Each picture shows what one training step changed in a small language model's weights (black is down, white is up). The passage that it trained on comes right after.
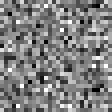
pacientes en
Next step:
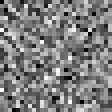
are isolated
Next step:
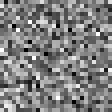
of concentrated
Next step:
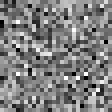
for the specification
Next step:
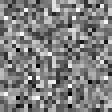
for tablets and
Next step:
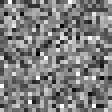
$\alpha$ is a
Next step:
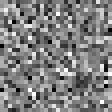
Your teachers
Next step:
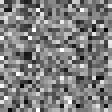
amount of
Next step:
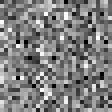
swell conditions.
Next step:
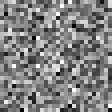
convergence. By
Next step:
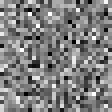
Management in the
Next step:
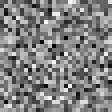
is governed by
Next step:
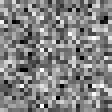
correct two
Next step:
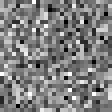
In order to perform
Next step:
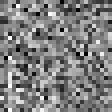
cohomology theory
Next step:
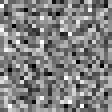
paper prepared by
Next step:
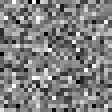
present at older
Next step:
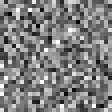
is a conventional
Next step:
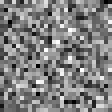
is used to fill
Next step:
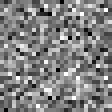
$m \geq
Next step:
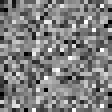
isomorphism inside
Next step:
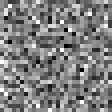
recognized as
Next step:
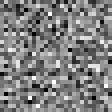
places, there will
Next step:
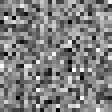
theorem has the following
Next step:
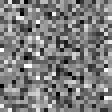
a space-like
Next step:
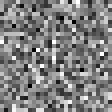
the system to fit
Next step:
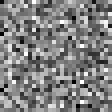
or even with that of
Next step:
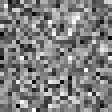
$f$, and then
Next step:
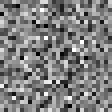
continuous; \item
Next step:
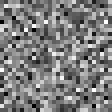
and their properties related to
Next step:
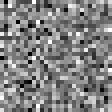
Analysis of the
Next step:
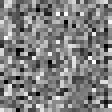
Figure 1:
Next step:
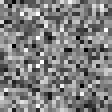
rotation leads
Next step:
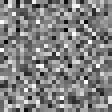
number of vertices
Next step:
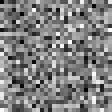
finished the
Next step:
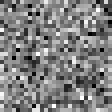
sure they do the
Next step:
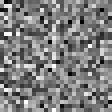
nonlinear, and
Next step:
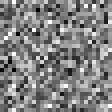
MAE =
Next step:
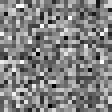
equivalence relation of
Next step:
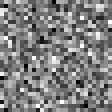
k_b \times
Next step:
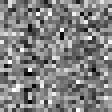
studies, renal
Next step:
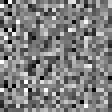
singularity as
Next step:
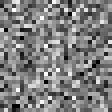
energy. The
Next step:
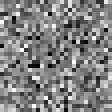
Many ad
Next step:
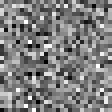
its computation and
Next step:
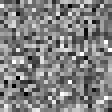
revealed that
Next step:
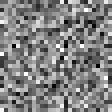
than or equal to
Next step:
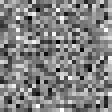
Paba and
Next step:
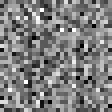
editor to open
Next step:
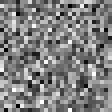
reveals the
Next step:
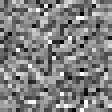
to note that
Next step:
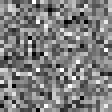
Intention* is
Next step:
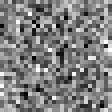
a demarcation
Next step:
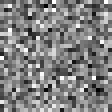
processes, with a
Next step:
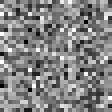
propagation of
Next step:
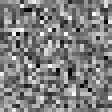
paths remain
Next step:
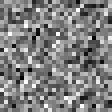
create value. This
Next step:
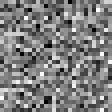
the algorithm.
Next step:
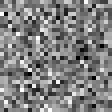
value; w_i
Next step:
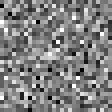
the Religion
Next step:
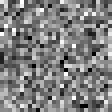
day before
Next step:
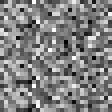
of the element in
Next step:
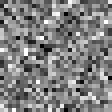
and is minimal over
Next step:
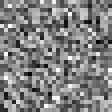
is devoted
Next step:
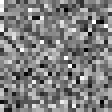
are a key
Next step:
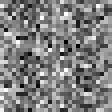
words in the
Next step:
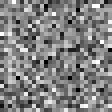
process for process development and
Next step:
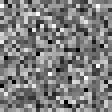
proximity function}
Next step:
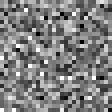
to a certain
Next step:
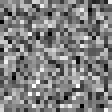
but has a lower
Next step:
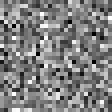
follows. One can
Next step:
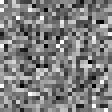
account a
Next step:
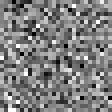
an exact continuous
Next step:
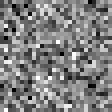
inverse of
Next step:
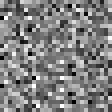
face of the
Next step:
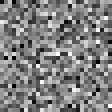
diagonal map. By
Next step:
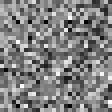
Our result is
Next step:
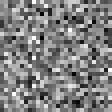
of defatted
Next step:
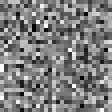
the absolute
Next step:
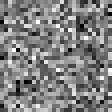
instructions of
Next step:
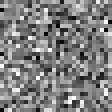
a polling model
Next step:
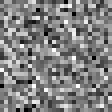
on the interaction of
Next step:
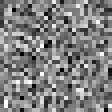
the previous section.
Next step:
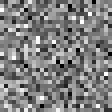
real symmetric positive
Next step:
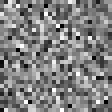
$P$ on
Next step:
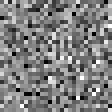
Japan started
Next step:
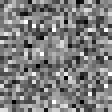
radio, social
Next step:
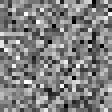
come. In this
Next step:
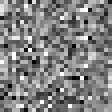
year N/A
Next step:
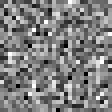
is analogous to
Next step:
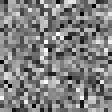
can not give the
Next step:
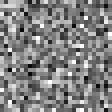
’ that reflect
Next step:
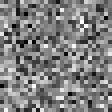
ground states of
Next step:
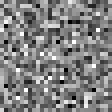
would be singular in
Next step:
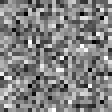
chance to learn
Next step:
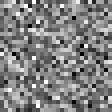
of Computer
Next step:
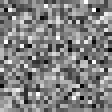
and login
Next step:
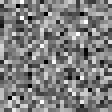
eggs and
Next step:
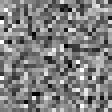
as primary
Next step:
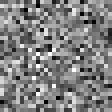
required later
